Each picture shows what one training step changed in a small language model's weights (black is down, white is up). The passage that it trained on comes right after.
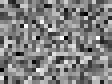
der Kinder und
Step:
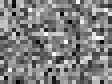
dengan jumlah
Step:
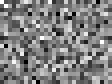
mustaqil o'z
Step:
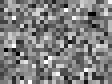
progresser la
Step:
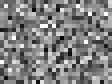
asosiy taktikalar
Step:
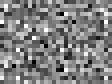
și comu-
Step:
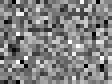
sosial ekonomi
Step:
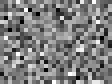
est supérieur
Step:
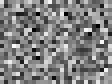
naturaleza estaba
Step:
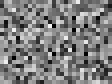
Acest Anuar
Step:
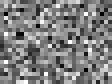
на основании
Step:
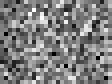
से इस
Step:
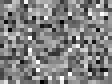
Bu summa
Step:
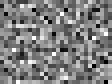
è ritenuta
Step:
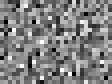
producción del conocimiento
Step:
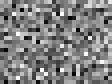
el cual enfoca
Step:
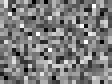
yoki kichik bir
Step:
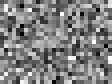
a literature review
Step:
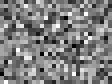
the operators
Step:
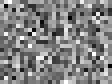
modda mis-
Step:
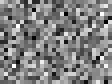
только не
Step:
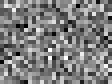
Wang Y,
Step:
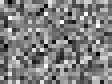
cuidado de
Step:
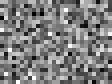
tahliliy usul orqali
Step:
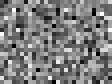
dan terong menjadi
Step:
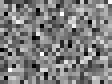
с боевой
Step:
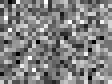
of electronic
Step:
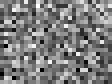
chiqilgan modelda
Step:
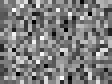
ricevette un
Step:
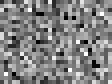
teratnya sistem
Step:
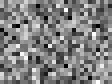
хавф ва
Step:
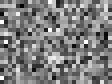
dotsent. Ushbu
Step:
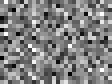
"oq" deb
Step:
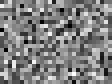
bilan birga amaliy
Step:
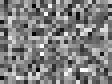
bienes en
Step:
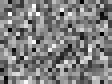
of philosophy,
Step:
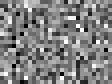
jelas berasal
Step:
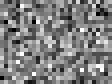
ignición se
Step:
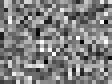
weet wel,
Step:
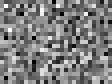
необходимых для
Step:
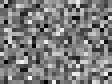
суспільство ще
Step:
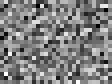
que ces entreprises
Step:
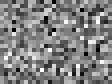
el Consejo
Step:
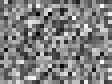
збереження і
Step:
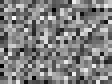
de la metodología
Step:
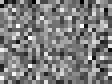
- Suv
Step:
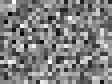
sifatida ko'rib
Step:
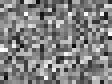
axis of
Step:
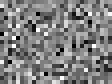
miqdori %
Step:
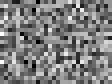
6 oygacha
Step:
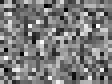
цен на
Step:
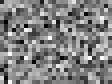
and observable
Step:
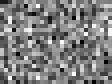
the yard,
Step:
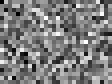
davlat pedagogika instituti
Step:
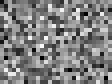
ve yapay
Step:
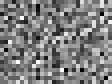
проблемные вопросы
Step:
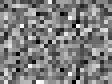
et comme le
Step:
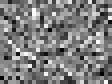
- Chimkent
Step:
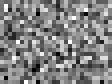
и развитием
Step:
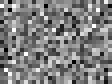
таржима қилиш
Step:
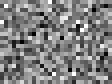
mga ito
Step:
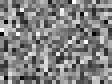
de reflexão
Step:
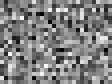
cara atau
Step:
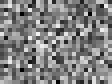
bizga ham
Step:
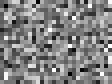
seulement pour
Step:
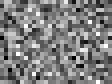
general concret.;
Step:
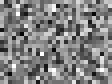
xususiyatlarga umumiy
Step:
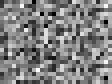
de todas las
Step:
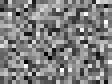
e promovem
